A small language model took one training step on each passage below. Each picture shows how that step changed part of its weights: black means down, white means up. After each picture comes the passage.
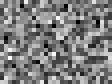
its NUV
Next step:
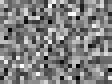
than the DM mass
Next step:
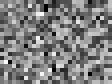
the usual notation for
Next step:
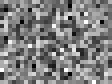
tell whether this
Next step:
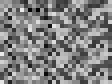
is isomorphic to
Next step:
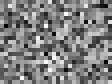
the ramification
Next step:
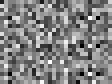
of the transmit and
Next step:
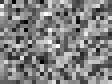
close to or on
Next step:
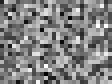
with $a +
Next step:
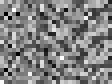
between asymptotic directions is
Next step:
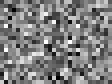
As $r$
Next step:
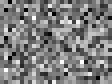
practical applications (see
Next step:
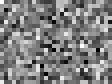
magnitude scales with the
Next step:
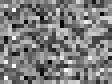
selective radiation
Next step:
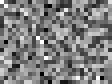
total variance,
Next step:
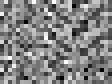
which ranges between
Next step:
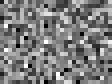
$D$ be
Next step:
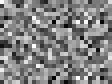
core radius.
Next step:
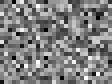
previously published in
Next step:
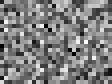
a measure of the
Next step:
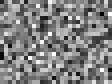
colored in
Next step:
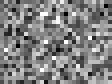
that $F$
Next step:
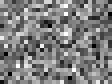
Furthermore, from equation
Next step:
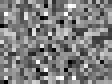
learned through
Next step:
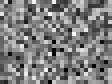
which runs from
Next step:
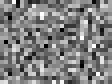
may result in more
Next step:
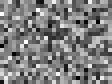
flux. No
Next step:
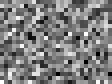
class of the
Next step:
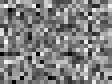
break Cooper pairs
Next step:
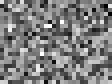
the digits 1
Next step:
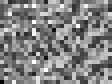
suggest that at least
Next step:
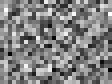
see, for
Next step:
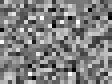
in this section do
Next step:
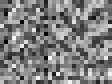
approximate the fractional derivative
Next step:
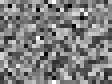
the ratio between coefficients
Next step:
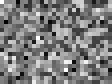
the derivation, but
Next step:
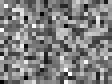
parameters and operations
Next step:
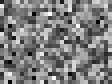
In any open set
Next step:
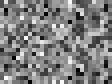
1em plus
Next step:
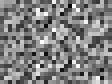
that the methods of
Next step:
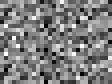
the electromagnetic decay of
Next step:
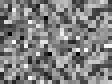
stellar density from a
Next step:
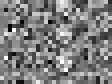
applications: if the
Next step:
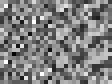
numerical methods for solving
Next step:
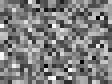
is easy to see
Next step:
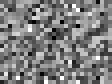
So the formulas
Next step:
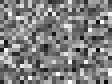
energy of partons
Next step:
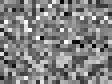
\eeqn The
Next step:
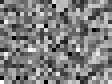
a recent work
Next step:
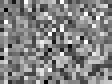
for methane
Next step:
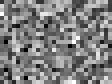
on application of the
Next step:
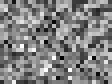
difference is that in
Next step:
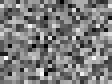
we apply the operator
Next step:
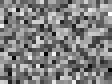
the conditional
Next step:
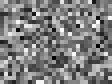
He then proceeds
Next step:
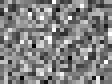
{\rm for}
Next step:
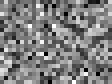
a classical function,
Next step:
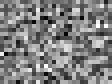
with the supersymmetric
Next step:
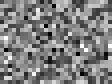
the fields of paper
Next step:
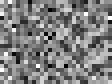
quantum corrections. A
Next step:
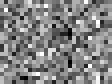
NZ & A
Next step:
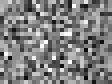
which varies depending
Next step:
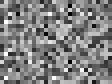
be a generator of
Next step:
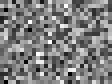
to enrich function
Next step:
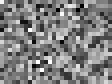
whose injectivity
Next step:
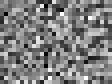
the same approximate trajectory
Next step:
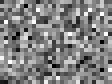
slopes of
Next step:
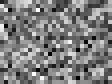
The temporal resolution is
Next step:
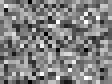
textual signals,
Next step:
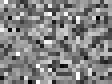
y)$$ or the
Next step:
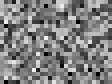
after being exposed
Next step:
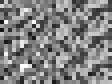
consideration of a
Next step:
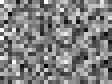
definitions, see
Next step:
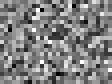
which the SCS
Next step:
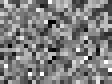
cycles. From the
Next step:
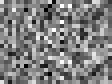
but it arises naturally
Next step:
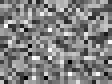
be translated to
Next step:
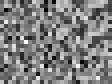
there exists a positive
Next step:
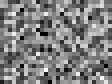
seen from the fact
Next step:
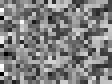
union bounds on the
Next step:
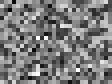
file gives the
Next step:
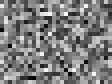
and not on the
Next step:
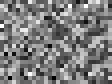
This is consistent with
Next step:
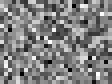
which is indicated by
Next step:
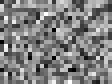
By induction on
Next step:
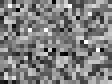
root directory
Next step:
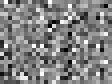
function.'' We
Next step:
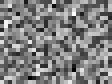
of the cell
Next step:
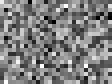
these sources become
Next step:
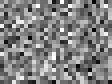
we will show that
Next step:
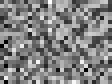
extends to a
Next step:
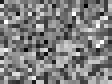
of a supercritical
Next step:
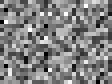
using a small
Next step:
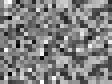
$\rho$ and
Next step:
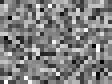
and read beams
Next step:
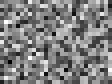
of this type from
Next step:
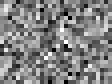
states and,
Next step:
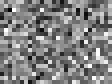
monomial. Consider
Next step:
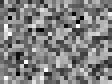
point $x$
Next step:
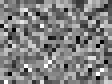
sub-category is
